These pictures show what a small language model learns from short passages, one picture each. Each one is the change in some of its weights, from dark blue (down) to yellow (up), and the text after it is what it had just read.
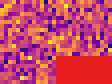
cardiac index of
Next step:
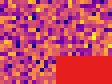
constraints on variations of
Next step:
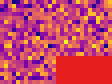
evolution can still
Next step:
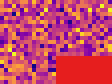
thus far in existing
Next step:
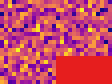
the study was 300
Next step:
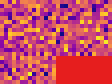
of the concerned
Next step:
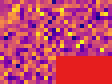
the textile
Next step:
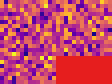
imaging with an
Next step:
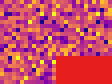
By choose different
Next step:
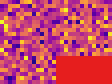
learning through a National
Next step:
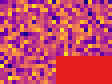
coke oven which is
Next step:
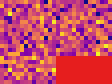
statements are of
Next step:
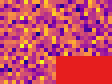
star, its location in
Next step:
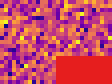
the same instrument
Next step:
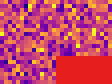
correlations are always
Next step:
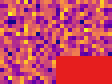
the ICM,
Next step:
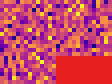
Then, the key
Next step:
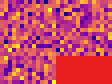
to acquire
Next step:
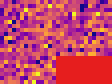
that DPPs will
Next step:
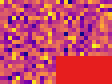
is proportional to
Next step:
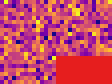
nuclear region and
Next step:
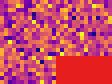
on $R$ (or
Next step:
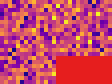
results achieved in
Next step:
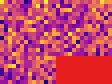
confirmed that the
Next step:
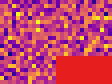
from around 50 ps
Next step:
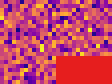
one circle lies
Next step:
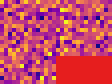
using E resources due
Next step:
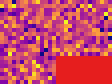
be neglected during the
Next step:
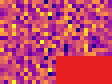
thus enabling the
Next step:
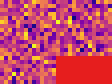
is \begin{equation}
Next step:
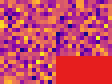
action block consists
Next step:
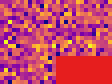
CMB modulations and
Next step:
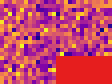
the proposed framework, we structure
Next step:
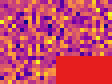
for plane on average
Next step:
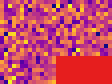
(see e.g.
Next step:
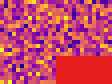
were conducted on 4
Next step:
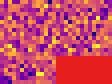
not only led to
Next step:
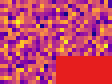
this section, metrics
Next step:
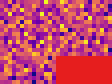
\ldots, m
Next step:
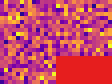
We are also thankful
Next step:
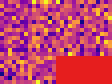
implies that the
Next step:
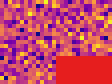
s, 30 s and
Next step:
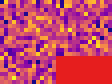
and 90° from
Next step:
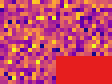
the individual is brought
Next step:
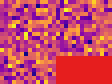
to reduce and/or
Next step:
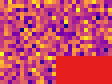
the $L$ with
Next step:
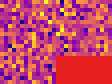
found that the minimum
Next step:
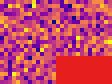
and learning rate are fixed
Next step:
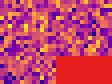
and security.
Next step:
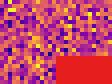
to obtain a concentration
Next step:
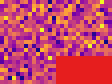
and social activities
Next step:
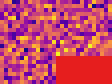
CRP level was high
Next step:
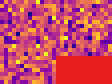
Co. In our system,
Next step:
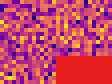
performance, particularly in terms
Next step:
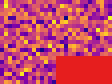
the prefetching
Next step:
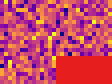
The process of analyzing
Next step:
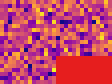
an essential part to
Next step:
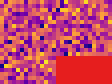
inclusive to any
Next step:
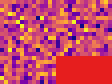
model. Section III
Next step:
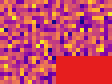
condition enabled us
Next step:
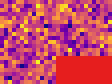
for Preschool
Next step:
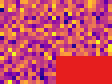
be understood by considering
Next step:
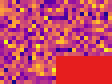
Single balance
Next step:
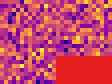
fluid within the left
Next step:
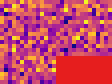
avoiding both the
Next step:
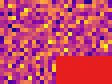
as per Table 2 with
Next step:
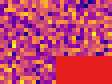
such diagrams;
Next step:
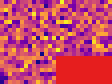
husband. The
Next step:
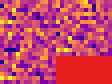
than the theoretical
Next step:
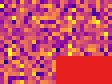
³In fact, this
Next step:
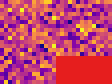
if $\rho$ and
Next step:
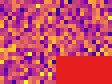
bottom right
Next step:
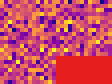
function, that is,
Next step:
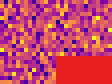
These experts bring
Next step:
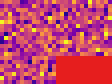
raise Higgs
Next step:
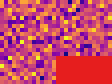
to the source it can
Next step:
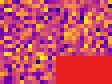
within the present experimental and
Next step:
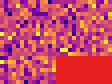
By imposing the
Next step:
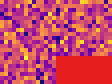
as waters and
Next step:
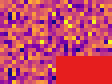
According to these
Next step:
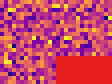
to improve the human resources
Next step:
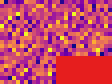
p \vdash
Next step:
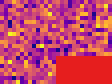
all categorizations
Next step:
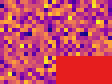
would not want to implement
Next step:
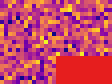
into lower dimensional space
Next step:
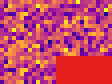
many previous researchers
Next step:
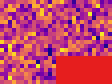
monitoring .
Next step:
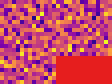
at a slightly
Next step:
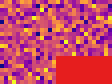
estimates and confidence
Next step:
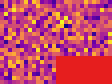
originated from the
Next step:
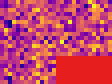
Soil C and
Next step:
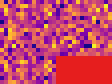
module applied to the
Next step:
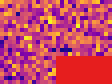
at the cavity
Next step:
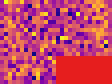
that MOOC interest
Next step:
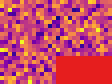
or shrink.
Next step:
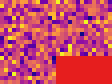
to have completed its
